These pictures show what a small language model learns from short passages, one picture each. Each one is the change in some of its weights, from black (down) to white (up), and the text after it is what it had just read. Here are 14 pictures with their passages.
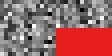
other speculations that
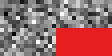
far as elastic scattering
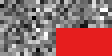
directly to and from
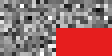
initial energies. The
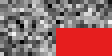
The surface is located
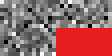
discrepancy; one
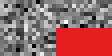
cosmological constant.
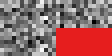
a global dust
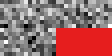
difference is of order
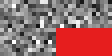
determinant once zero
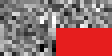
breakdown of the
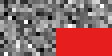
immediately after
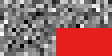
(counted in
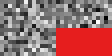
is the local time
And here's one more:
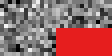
by its interaction with
